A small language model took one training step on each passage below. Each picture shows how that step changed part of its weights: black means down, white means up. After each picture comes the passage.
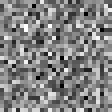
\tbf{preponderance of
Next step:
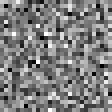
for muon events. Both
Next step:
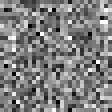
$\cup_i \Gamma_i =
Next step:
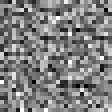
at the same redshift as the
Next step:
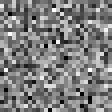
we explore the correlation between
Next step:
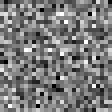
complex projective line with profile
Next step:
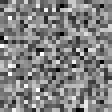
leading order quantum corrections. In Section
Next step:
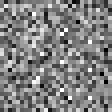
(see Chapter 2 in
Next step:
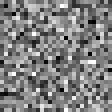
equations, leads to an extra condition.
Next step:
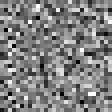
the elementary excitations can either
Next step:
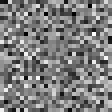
a given mass, a higher $\Delta
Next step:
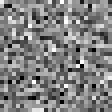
in the form \begin{eqnarray}
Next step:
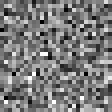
be efficiently driven up by the
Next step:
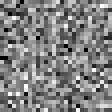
expected in the low energy theory of
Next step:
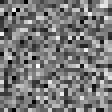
the triple star has a larger
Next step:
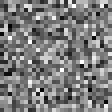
AMS classification:
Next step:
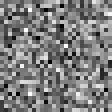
of the potential role of LLMs
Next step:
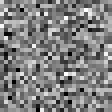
check dependencies on different
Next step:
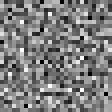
the number of particles to the right of a
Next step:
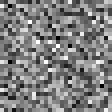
about the cycles contained in
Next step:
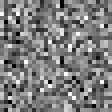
a total dust mass of roughly
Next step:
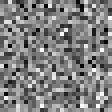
$\mathbf{H}^\pm$ and
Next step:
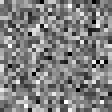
say that \(H\) is osc
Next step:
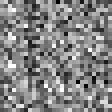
\le N$. Then for any $1
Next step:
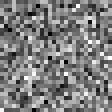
profile at large distances, but
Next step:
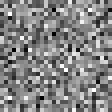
The forward process is given by:
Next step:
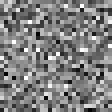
the energy gap, we performed a
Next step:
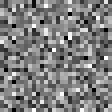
neural network, random forest,
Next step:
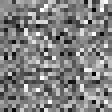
these methods typically couple
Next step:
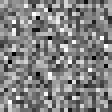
that our findings have implications for many
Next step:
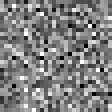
IDT to fall outside the
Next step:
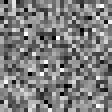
line $a=1$ at the point
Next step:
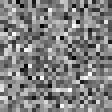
$Z$-boson scale through evolution
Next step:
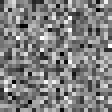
collisions. Therefore, the
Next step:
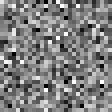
that there is an odd prime $p
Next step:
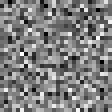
the additive approach, where the
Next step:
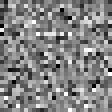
distance more than $d$ from each
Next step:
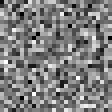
practices fully in their
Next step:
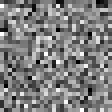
\otimes {\mathbb C}$, of complex rank
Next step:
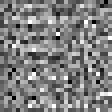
Firstly, there are three papers
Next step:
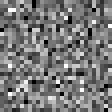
\qed For linear algebraic groups our
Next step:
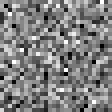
together with a meridian of
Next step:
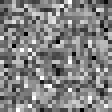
the users as $\alpha$ so that
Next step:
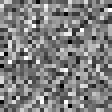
through this channel. Previous works
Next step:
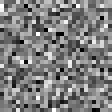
apparent when comparing
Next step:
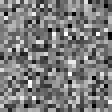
complex and CR-structures on
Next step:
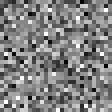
<\alpha $ it is easily
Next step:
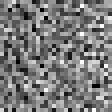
larger graphs, the overall
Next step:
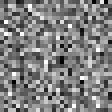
knot with parameters $p$ and
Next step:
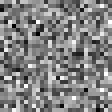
is yet to be considered. In
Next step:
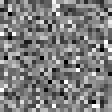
least for not a too large number of
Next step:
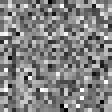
Imputation is a huge
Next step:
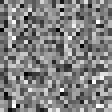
\in \mathbb{R}^r$
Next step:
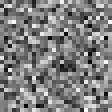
the best of our knowledge,
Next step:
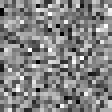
deflections are widespread
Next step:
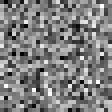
equilibrium points obtained for a given
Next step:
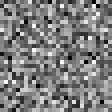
libration modes (less than
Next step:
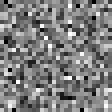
known that PNe can be
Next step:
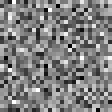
$D_{KL}$ of the estimated
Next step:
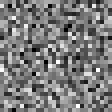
a local minimization to arrive at
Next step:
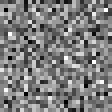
$\nil$ we derive the
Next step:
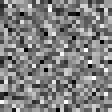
an angular velocity gradient
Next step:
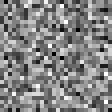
taken into account to understand
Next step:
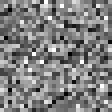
notation are all related to the
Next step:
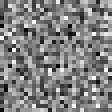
to low distance $d$ from the
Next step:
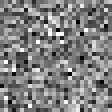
the $K^+$ and $\Lambda$. We
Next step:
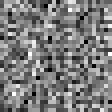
compiled with \gcc. This
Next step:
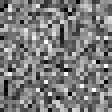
are studying corresponding continuous limits of a
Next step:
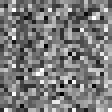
data set, empty circles
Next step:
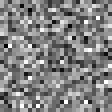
events will depend upon the initial
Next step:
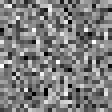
$x$, of a uniform and static
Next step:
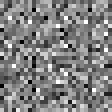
\begin{figure*} [!h]
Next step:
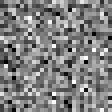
follows: The methods and materials
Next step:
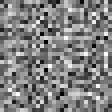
Tel Aviv University,
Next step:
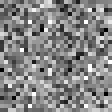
These are provided by the user to
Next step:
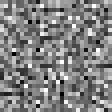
invariant under the adjoint action
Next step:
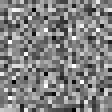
given by \[ \begin{aligned}
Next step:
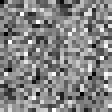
However, different from the extensive study for
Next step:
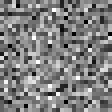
terms of the Green's function of the
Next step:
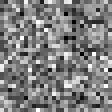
semi-authorized user.
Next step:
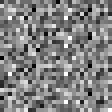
\centering \includegraphics[width = \textwidth]{}
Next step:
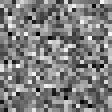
examined by mean-field
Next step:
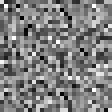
As $\sigma(pp\to Z')$
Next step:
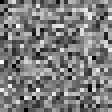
here We give a summary of the
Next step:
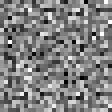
from the location of the minimum of
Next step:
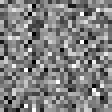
\log d}{\log d +\epsilon}.
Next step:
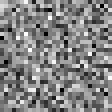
the semiconducting
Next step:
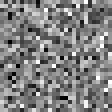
reversed counterparts Lemma
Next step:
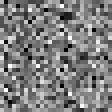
of positive definite diagonal matrices
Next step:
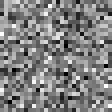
propagating in the space of
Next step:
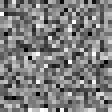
quantum critical LM phase. As in
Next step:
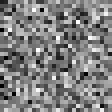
coalescing binaries in
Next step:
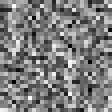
a singular changing period.
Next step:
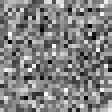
target. More recently,
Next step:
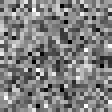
a CUI may ``empathy
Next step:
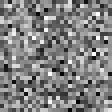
rewrite this by saying that
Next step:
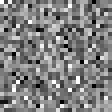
coupling that is comparable to that of
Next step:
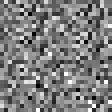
dt = \sum\limits_{n =
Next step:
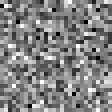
fluctuation-dissipation theorem
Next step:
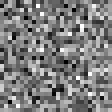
proceeds through perturbative
